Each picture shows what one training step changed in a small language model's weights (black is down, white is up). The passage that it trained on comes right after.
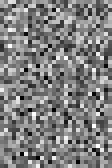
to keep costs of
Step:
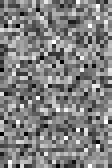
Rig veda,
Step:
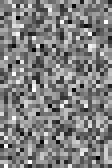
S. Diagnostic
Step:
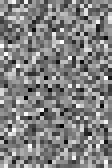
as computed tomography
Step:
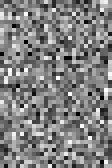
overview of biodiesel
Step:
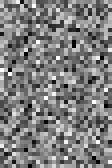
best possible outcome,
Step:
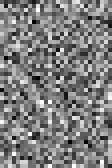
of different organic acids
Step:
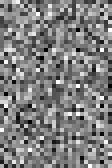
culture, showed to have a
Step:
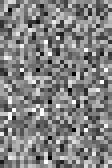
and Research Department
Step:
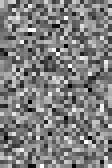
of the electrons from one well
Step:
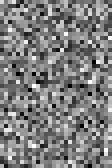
that runs throughout the
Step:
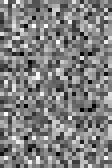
This concern is caused
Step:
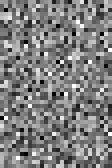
year, the number of active
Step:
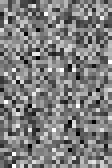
protective mechanisms,
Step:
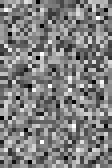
metrics and addressing
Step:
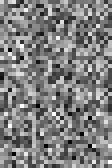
that are relevant in the development of
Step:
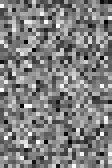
groups on day 7 ($p
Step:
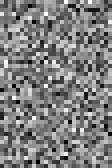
be intentional, and it
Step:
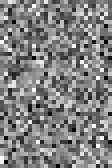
and sustainability and also operates
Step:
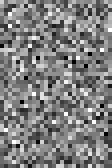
caused by nodes
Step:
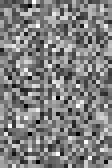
is a useful tool for
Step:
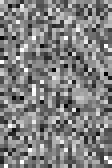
the specific stages involved in
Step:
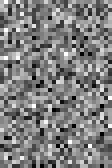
The occurrence of
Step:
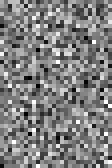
delivery, service and
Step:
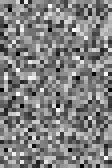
grants for this facility.
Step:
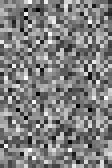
expression of the diversity
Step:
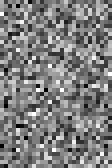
the same conditions apply as relations
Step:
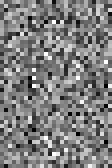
fan, to control the
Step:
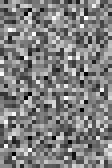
and guidance of the
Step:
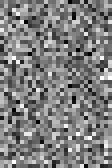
out the prevalence of
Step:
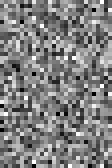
or graying can impact a
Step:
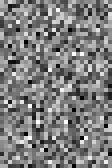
the presence of 0.5
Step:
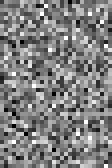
A. - at the stability
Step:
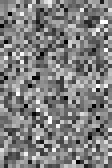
SCs inside the human
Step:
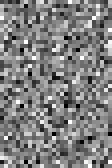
herbal formulation was
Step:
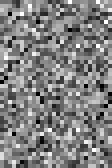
EV and RSG
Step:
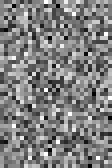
in ethanol,
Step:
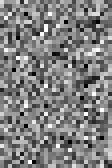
maximum change of n is
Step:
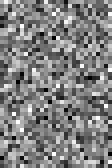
Network for Research in
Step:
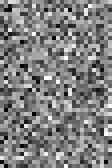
due. - if we can
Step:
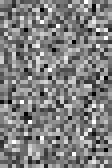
obtained methylamine and
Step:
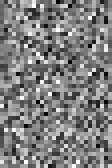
2. Melting point Table
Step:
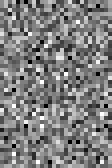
submitted to an
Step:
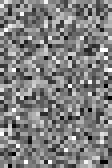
Summary statistics for
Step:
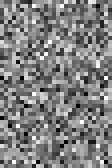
use is also expanding.
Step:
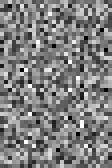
tax policy can be effective in
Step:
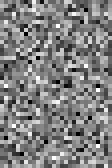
plays a vital role in
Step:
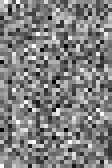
The influence of various factors such
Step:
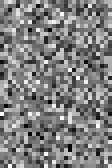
(Table 3). The first method
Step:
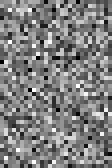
difficult for trainers
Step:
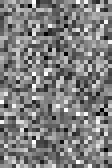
hydrolysed to
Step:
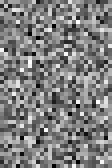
ONE of the challenges
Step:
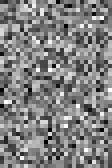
groundwork for making
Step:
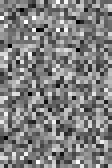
The childhood cancer
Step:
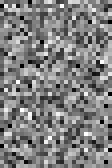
coming out the PSA
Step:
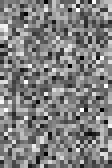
Nguyen and
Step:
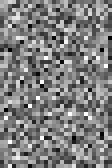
of the World Health
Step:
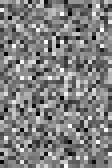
(Gaujard &
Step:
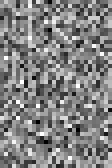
PhD (ACCTS),
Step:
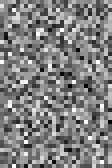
of cell wall compounds
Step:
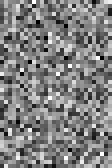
locations of Greater
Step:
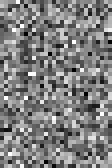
narrow border.
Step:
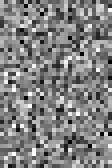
group that showed an increase in time
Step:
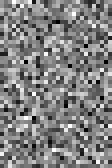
project uses government reports
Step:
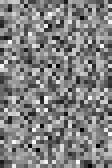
economic field, which makes
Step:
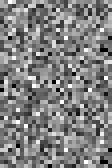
to the success of the Sari
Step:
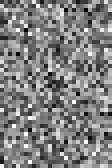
drop-out rate after 8
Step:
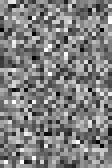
which is difficult. To
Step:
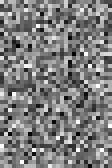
only influence the structural
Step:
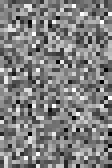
and accept the benefits
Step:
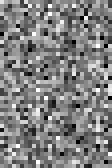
carried out to determine
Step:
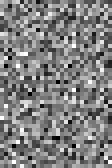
human participants, animals, or
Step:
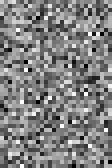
using narrative as its
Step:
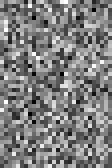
The y-axis is the
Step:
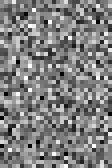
usability, there were several
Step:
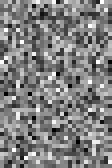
The balance mental
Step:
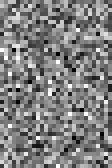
of capture echo
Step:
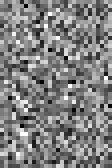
approach have been reported in the cases
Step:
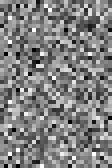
Systemic causes include
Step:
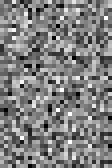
in the 5th grade of
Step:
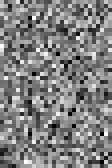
generate unnecessary
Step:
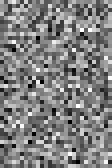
as well as a reduction in
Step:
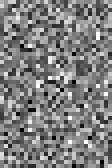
of the random variable
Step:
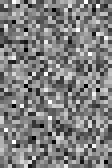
which were heavier than
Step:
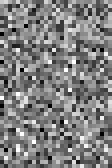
In this article, we
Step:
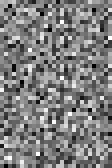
those in **Group B**
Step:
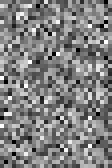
grow at the expense of
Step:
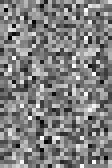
and normalised. 3.
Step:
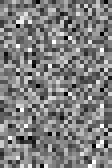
organ meats are rich
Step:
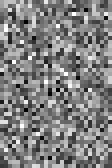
The platform maintains an
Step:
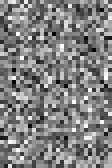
as the constituent
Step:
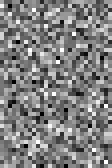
different time intervals have been
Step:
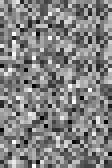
classroom through individualized
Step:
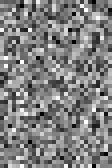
Media trial and
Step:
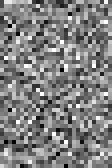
(EXOs) is
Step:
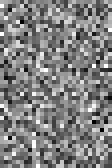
check value because of
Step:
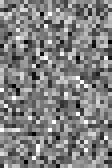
try hard happily
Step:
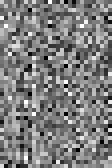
of Alzheimer's
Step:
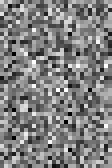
the respondents and their level of
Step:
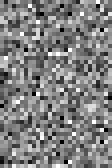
Cranfield University,
